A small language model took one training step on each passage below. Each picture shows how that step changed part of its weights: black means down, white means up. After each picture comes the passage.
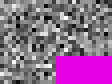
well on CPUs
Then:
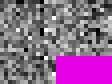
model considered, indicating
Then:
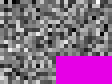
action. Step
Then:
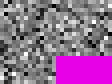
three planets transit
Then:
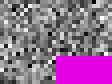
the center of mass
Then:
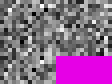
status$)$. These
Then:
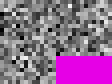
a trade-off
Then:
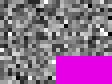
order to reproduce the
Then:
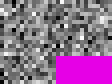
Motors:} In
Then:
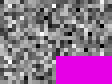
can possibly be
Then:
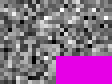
causes delay
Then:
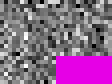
, in order to support
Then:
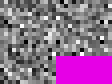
of a light ray is
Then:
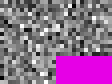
of those induced by the
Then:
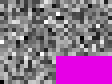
very difficult to
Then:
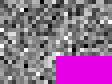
our model acquires
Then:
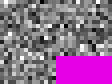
group, PNe
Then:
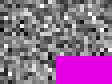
2}$, the constructions of
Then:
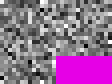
at the horizon
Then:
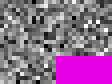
well potentials for both particles
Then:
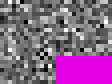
focusing on
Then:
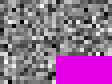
which is an important condition to
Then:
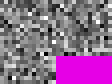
of such a system is given
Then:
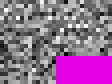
a flurry of
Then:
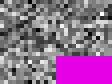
lobes but large
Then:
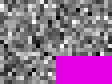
selected. The
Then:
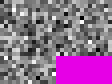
dr \nonumber \\
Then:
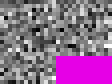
signals are generated using
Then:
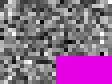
be performed once we
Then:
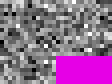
$k$ labels
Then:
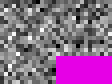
hologram, to
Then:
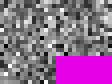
employ them to
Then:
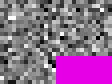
sample and instrument
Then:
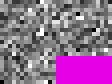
interference. In the case
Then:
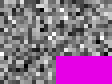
zero bias and weak
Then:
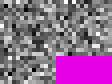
deduced from
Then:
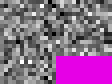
primordial power
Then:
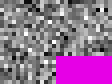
that in the US even
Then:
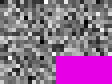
defined and better
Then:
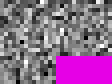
a discussion of these
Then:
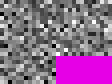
up to values larger than
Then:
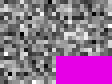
(ELT) is
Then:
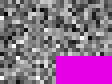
many more experiments have
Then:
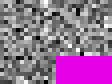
probably less
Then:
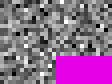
terms and aperture
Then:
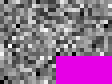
No problems with the
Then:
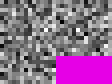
types (see for
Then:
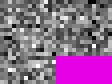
factors, which {\em
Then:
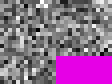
We explore the
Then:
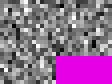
the pre-flare
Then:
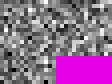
are we to make of
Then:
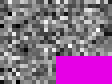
Lecture Notes
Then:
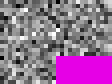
and $\delta$ =
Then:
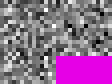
and does not require the
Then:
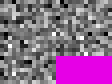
p-n junction
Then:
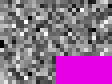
potential, electric field,
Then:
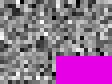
The frequency span is
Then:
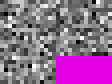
the contributions of this paper
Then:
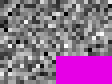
a fundamental
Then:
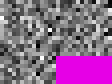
National Technical
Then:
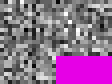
fast as possible would result
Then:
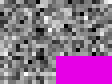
the gauge field, are
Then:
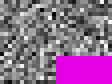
10 minutes in
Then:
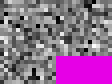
expects that when a
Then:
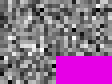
large compared to $R$,
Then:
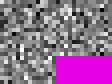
the general shape of
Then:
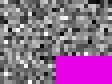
with curvatures,
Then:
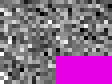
that properties of classical
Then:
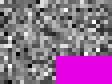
the total sample of stars
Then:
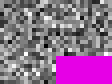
the probability current defined
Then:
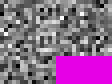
additional elements such as
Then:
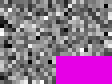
of hard edge
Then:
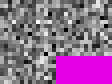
In cases like the
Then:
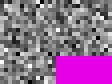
$\Delta(\rho)$, the
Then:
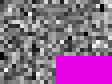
has been found a simple
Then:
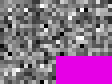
to form two-point
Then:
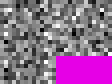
and the same city
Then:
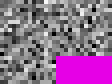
should be continuously
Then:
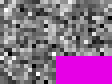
analysis is applicable to a
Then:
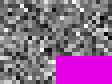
ends of the
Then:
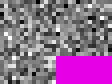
$N$ particles is
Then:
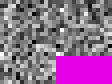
comparable to the
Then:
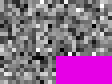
In both cases,
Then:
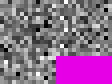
expanded via some
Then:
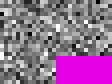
that the main strength
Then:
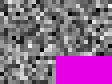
what one would expect
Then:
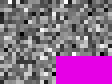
as a seeding
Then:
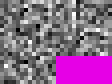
in great systematic
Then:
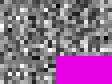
such stationarity may
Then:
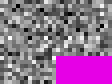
density of the observations we
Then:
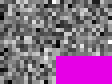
contains extreme
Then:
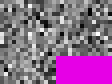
formalism. For
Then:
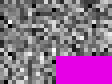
to estimate both the
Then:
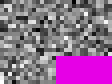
in subsystems, and
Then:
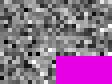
is mediated by the
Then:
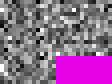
the fine structure constant
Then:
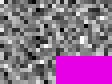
material. A similar
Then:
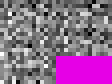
nature of the phase transition
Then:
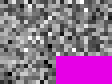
source bolometric
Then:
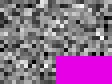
a combination of two different
